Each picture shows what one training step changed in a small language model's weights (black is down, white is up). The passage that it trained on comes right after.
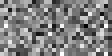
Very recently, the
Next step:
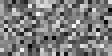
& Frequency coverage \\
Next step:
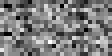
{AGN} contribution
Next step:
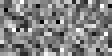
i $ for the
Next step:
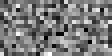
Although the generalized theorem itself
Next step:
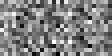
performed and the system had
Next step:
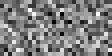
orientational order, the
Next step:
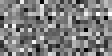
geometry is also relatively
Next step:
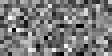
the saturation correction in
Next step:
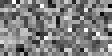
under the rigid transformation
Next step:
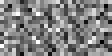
6, and 10 years
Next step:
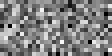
layer. The spreading
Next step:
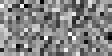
in the other lab.
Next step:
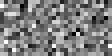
between theory and data.
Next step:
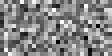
of Li+ does not
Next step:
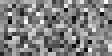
red, with a probability
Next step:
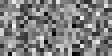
method and the average errors
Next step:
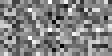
Previously, one
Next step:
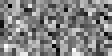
2002, New Astronomy
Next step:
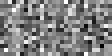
decays is feasible using
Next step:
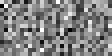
only allow us to investigate
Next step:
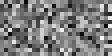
offering a unified
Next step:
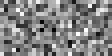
to $g \approx
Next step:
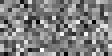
qubits. All combinations of
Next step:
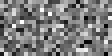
phase. Once the
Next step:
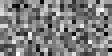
set to false.
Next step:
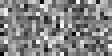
is finally derived. In
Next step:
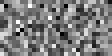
an infinite elastic medium.
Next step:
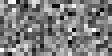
for heterogeneous networks
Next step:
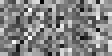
latter is tied to
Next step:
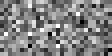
momentum $q$ and
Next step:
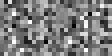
addressing the data
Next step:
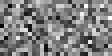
M transmission rate. At
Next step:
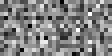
discussion will not be
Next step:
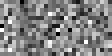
first attempts were made
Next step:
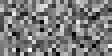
University, Seoul
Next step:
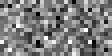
flat gravitating systems
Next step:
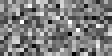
redshift and magnitude should be
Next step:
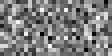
electronic structure along a molecular
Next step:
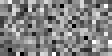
appears as the mass term
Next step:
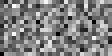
categories of closely related
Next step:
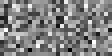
assumed an initial temperature of
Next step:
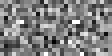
terms can be removed while
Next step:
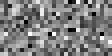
$\epsilon$ defines a
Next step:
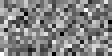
the experiment, the neutron
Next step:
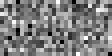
to accommodate
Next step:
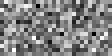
in the positive and negative
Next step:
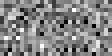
the relative strength of the
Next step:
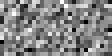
at a certain temperature
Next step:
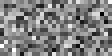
the b axis and the
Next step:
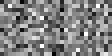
satisfied pretty
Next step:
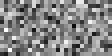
by the minimization of
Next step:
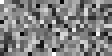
required by QED to
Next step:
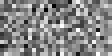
remarkable is the fact
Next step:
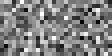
this is not quite
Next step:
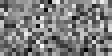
that the distribution function
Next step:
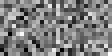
the third homotopy
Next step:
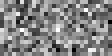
in the later stages,
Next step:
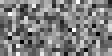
with cubic units of
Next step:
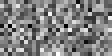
development. The bench
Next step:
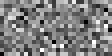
the formation of stable
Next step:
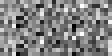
and the current density
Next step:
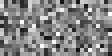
error ratio between a chain
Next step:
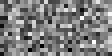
linear bands of relatively low
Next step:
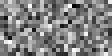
superconductivity, distributions yield
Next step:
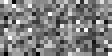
than local occupancy fluctuations
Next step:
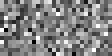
of the binary file is
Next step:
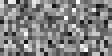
for the Large
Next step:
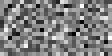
all. Fauth
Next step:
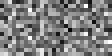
decomposition, several methods have
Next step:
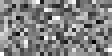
(No. ANR
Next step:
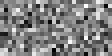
output distribution $p$
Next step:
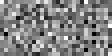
that the hopping integral along
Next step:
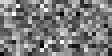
we use Monte Carlo
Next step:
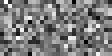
c_{max}$ can
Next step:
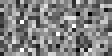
index in a dynamic
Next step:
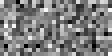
of variables to avoid the
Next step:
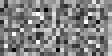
IV line of the
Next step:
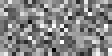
fluxes, respectively. Both
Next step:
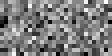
inner and outer boundaries,
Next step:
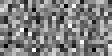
most important ones. Since
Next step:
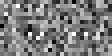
physically acceptable conditions are
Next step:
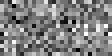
\leq t$ and
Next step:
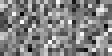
efficiency to increase the fidelity
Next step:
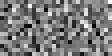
contacts. For
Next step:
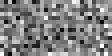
\vskip .3in
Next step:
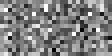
H. Ebert,
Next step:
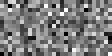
Material for Observation
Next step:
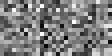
three parts: ${\cal
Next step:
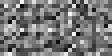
and if Eve makes
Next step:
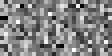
been found successfully. As
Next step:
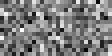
is given by a product
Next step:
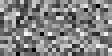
in which the gas density
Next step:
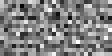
from equations (16),
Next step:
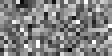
amplitude of the LO
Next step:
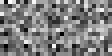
even for the same choice
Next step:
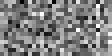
deltas is less
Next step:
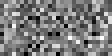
code and predicting process
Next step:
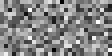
from spectroscopic redshifts, the
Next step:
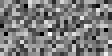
such as the gravity
